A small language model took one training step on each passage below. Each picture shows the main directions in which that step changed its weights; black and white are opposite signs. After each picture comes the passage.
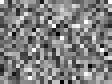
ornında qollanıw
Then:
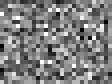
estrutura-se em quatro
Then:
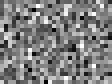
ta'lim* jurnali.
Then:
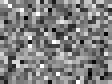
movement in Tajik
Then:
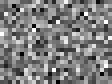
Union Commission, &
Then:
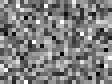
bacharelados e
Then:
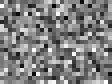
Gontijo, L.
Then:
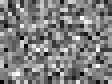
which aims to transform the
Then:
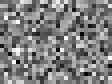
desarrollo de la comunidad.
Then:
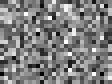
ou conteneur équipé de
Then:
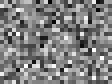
- الايرانية
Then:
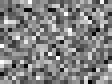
alakul. Az
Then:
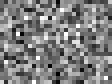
los que el 66,7%
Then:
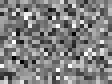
de extração e fracionamento
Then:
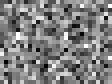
la información que derive de
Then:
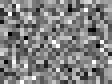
ideologias que permeiam
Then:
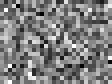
ieder artikel relevant
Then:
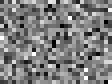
tilda yaratilgan boy adabiy
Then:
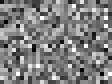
(In Russ.) Sergeev
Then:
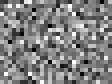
permite entrever que há, na obra
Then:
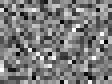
arrendamiento, todo ello
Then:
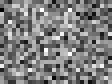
tratamento equânime aos
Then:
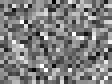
a população local possa conhecer e
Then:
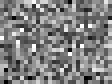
lo que sabían. Hicimos
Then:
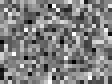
Marzuki, "Penelitian
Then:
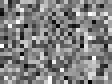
diversos aspectos metodológicos, sendo encontrado
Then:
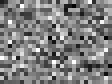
pada kerangka kualifikasi
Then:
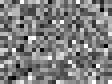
va bolaning xarakteri
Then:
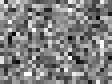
nature of economic action».
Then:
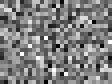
J., Sánchez
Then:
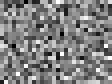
ta'lim muassasalari bilan
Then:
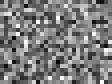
alta importância para o pleno
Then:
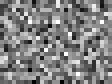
были идентифицированы
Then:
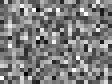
и развитие объектов
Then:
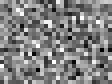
davlat universiteti katta o'qituvchisi
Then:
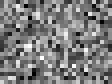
en la atmósfera
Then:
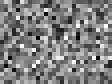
3. Abdullahanova
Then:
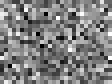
oson infografika yaratish imkonini
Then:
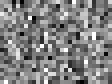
as que tive contato,
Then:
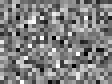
sanoatimizni mahalliy
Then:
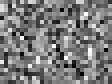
после проведенного лечения
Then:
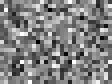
a determinação da posição dos
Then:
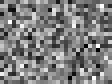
a promoção da saúde. Este modelo
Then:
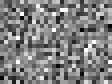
desenvolvimento emocional. É “no
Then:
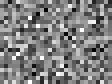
Editora Germape,
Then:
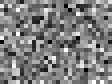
religião, associação, pensamento
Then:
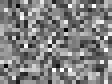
secular, notadamente em
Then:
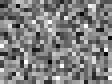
A mancha se espalhou por
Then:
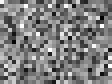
doğurmuştur. Farklı
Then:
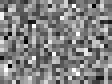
mas uma escolha ética e política
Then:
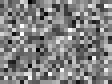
a scale of 1 to 3.
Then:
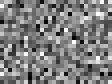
MYO Armband. En
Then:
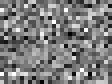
la concentración de cobre
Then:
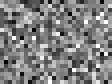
Usmanov Baxtiyor
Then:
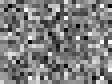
the amount of knowledge and
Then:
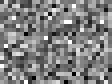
la aparición del cáncer
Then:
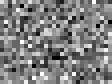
uning gidrografiya,
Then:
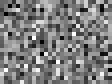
adota. Porque o sistema
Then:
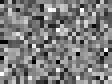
Karimov o'z xalqining yangi
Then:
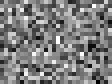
de Cupido se fia,
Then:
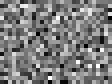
доповнюють одне
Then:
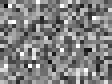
dan Sekretaris Desa
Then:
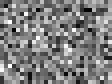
автореферати –
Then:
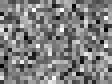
Дустова Д. С.
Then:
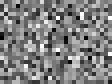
suggestions to help
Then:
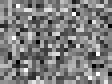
projeto, os alunos montaram
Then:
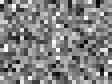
простежити вплив
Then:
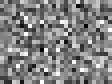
rivojlanishini boshqarish ularning normal
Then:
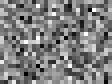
национальной культуры,
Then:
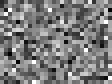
kenderaannya sebab
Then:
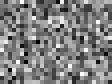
texnologiyalarining qiyosiy tahlili.
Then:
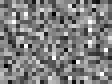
agrícola para vivir
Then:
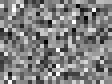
таълим жараёнини
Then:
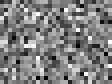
interviene en el ámbito de
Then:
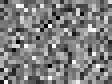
учун ва жамоа
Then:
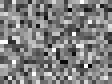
o'rganish yo'lidir".
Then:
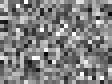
Respublikasi Prezidenti huzuridagi
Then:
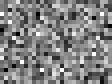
Statistics B Std.
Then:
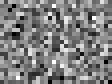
la caza o la
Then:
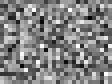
Список литературы
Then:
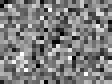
таких як оформлення поліса
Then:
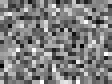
to the climatic conditions of the
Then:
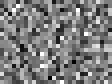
қуруқ масса,
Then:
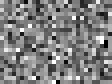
malakali kadrlar
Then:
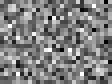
терапевтик ва
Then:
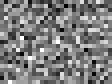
цифрових інтегральних
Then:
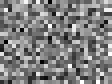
di wilayah Sulawesi
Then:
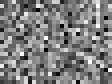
indenização por danos
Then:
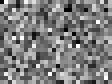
не позволяет считать
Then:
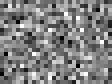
qolmoqda. Jumladan,
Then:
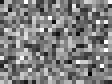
прийняття рішень,
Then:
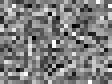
la población a nivel mundial.
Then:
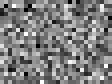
que se realiza na prática
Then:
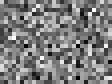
женщины, при котором
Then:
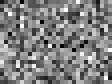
qizi 228 JISMONIY
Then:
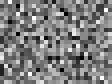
JUNIOR, O.,
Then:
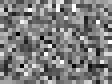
поліції України в умовах воєнного
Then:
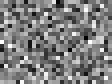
что зачастую существует
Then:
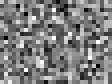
surildi. A. T.
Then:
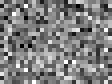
olinmagan. Hatto
